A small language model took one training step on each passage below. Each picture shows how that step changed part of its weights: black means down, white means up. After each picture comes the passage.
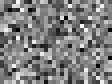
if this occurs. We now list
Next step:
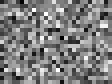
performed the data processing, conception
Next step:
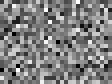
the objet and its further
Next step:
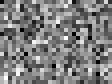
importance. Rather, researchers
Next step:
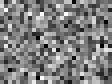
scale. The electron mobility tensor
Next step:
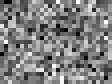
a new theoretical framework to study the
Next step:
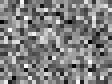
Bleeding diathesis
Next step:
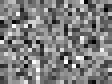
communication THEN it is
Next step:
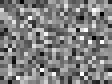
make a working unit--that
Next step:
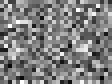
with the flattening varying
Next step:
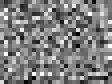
data, to check the methods by which
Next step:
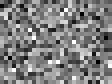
to this tradition the
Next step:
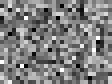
'offline' debate that
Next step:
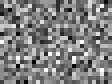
simplified to finding the sign of
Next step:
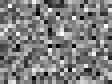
Bob and Alice and Eve
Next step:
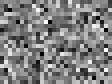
most of their DOGs are
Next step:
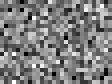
applications there is a sample of experimentally
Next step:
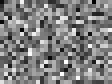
one can derive the correct optimal
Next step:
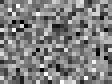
achieves superior decoding performance
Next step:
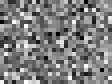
to the date of sowing
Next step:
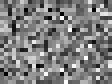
our signal candidates. We then
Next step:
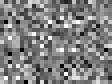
in CVDs and reveals
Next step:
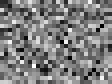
rhetorical devices, etc.,
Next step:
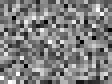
A textural transformation which we have
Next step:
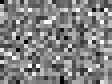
consider dendrites with diameter
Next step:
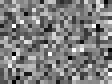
this is indeed a challenging
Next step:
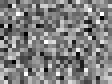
the{ anti-}de
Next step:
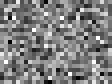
for a chemical potential $\mu =
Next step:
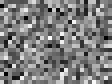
formula: \begin {equation}
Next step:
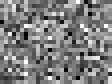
1. Introduction and Statement
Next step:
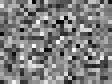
when the two responses
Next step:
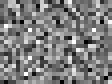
updates, RDMkit
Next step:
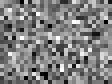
and 14 are all line reconnection
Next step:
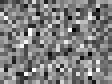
operations. Although the reduced
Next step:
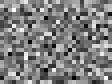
Since φ is continuous and
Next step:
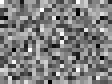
beveled towards the incisal
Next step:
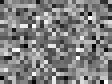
cargo and dispatch
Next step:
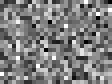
and a drive signal). This
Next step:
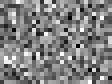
equations of motion, all TMSM
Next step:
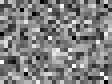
to be University u/s 3 of
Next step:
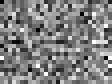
more likely to be true, as
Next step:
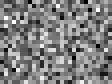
their seed output. Since seed
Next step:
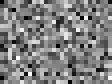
difference, is introduced. It is shown
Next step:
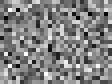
ethics \ET{} by making critical
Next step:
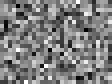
and 7000 BP, along with
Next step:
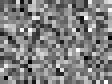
implementation gaps by describing what the
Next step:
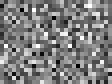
regime.\footnote{Note that
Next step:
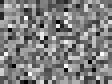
opioid consumption ($p <
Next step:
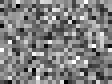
collaborations in the $B\to
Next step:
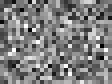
of electron transmission for the `on
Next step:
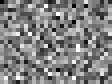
fixed close to its physical mass and
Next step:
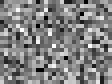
official—the Alapata
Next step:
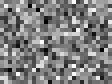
\Phi_H \equiv
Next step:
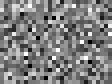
of Cox's model is that the
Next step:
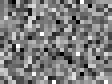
Instead of testing our method on
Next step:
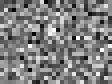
is not protected by any symmetry,
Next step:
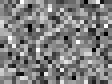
is the reduced Planck constant.
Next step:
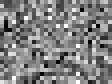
in $L * a * b
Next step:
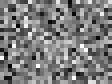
specially required for foam
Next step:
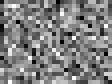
heuristic method, and the
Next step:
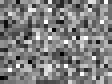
with percentage 17.6% in
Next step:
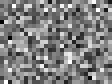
entrepreneur. In addition to the
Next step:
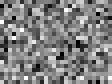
until May, 20th,
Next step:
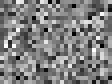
for $n$ even. This
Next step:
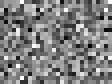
network from the combined Q1,
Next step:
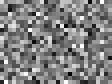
of evaluation of MSA-based
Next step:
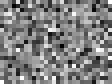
fiber solid-phase
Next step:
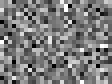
we note that the instantaneous
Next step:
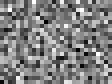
bank in Malaysia
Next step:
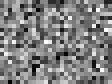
this function: $f_T$,
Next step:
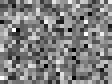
be obliterated. Therefore,
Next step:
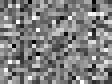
Research Foundation) (Figure
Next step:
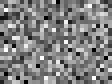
occupy extensive
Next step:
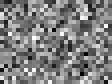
the staff of the Institute of
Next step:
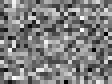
probes the reflected intensity as a
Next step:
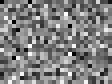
contributions. This is the main reason
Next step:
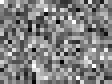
of large-scale environment $\Sigma$
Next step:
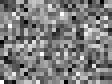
enhanced through socialization of the work
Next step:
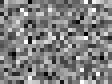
The pink part shows the measurement device
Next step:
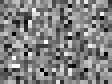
acceptability of a weaning
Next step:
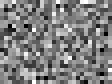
of the coronary pressure wire
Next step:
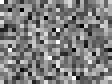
be expected to be purely
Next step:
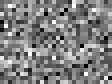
F$ in the sense of
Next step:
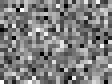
explained the meaning of the effective
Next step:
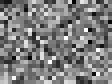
the work presented in this paper.
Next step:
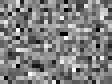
data supporting the conclusions of
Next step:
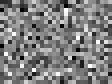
cooperative learning techniques. Such
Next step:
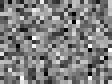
Marine Sciences*,
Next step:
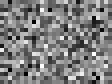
{\ers}[1] {equations
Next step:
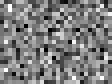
the generated SPARQL
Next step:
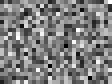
Human and Fully
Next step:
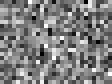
new flow which is not HH leading
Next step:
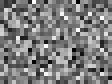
of forming the learning process.
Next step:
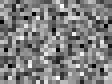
amenities and adequately
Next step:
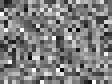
the research plan, this researcher the
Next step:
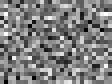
is given by \begin{equation}
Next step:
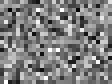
interests. Supplementary information
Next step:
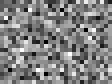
other constraining efforts. From these
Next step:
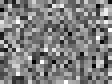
from WMAP3 and all data
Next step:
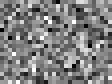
external legs, $i$ and
